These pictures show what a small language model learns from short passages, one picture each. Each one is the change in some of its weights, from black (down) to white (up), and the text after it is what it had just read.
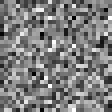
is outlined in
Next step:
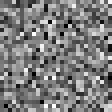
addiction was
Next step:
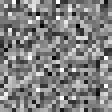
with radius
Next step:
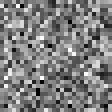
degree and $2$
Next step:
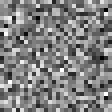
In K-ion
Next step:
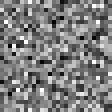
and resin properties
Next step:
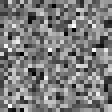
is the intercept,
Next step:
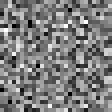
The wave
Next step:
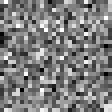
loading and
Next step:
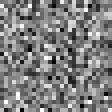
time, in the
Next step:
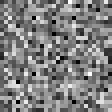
does not divide
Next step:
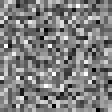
programmes for
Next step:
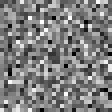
trivially an
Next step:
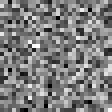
cases. Weight
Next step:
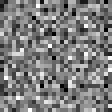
many of such equations
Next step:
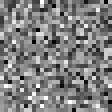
these species appear
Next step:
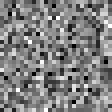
institutions, and
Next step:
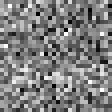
Crosetto &
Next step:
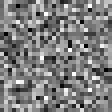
changes in
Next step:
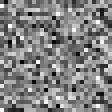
known where the
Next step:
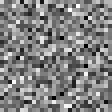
pretested and
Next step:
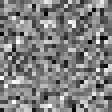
an ODE system
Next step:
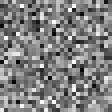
small business
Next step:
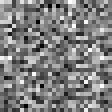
April May
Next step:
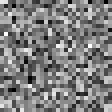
Catholics and
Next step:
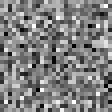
methods are the only solution
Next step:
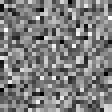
perspective on
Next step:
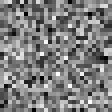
Document to
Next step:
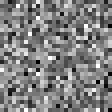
the differential expression
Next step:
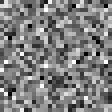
his own
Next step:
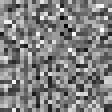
Consider any
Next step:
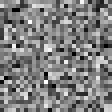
and significant credit
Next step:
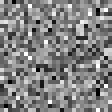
the subgroup of
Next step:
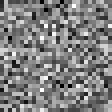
porous systems that
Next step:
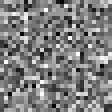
and Visan).
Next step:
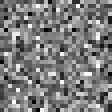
is often used as
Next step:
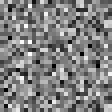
the presence of data
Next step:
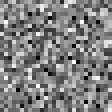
becomes $$
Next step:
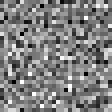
and messengers
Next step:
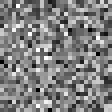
into the direct sum of
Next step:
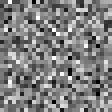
of the degenerate
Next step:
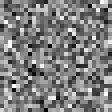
\cos v
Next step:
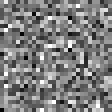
gap in the
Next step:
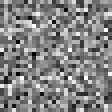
friends and
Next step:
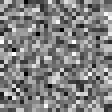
lecturer in
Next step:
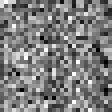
74) points out
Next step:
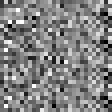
required are indicated
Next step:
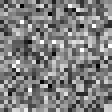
the electrically
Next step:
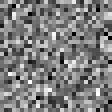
as the unique
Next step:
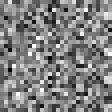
factors. They
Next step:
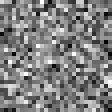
our assumptions on
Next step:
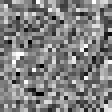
several other
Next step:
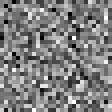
building the
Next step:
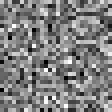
the study, it was
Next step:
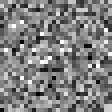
two elements from the set
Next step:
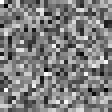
tools related
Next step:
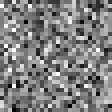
value . We have
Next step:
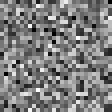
indicated that they have
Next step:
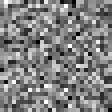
Note that the
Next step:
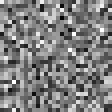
Consider the
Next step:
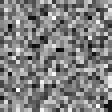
be developed for a
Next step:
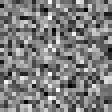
development of information and
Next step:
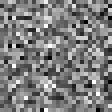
satisfy the additional
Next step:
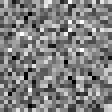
the LSV in
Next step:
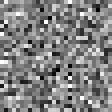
k\le d$
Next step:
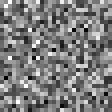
of April
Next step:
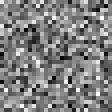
to its order along
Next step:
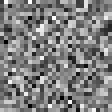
p$ is a
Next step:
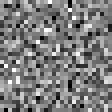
law of
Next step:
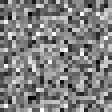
by using a small
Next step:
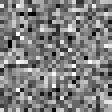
effectively warn
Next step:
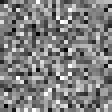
defines the mode
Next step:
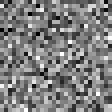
the Northern
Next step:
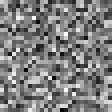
The sequences were defined
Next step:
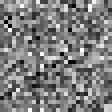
by Students
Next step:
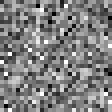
be fitted,
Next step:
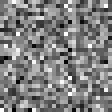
be an hcn
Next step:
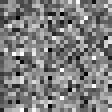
functorial on
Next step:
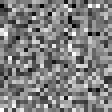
with blowing
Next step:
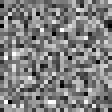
new approaches in
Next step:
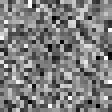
probability 1.
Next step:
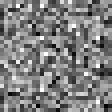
order and lying in
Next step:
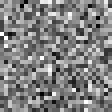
rpm for 72
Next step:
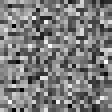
TERRA =
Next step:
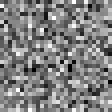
improved to be
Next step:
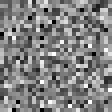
and $\aleph
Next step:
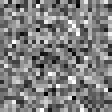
strategies improve
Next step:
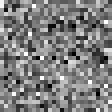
the RIA
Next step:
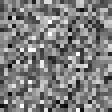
and simply
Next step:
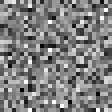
the inverse
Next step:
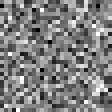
or stainless
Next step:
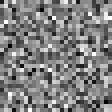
non negative ( see
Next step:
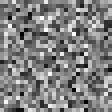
estimate for the
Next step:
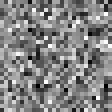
value added novel
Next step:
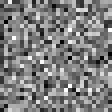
of social networking
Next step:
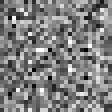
and resistance to
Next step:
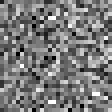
study investigated
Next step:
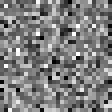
une reformulation
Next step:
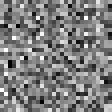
moment and the
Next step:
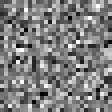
and a testing
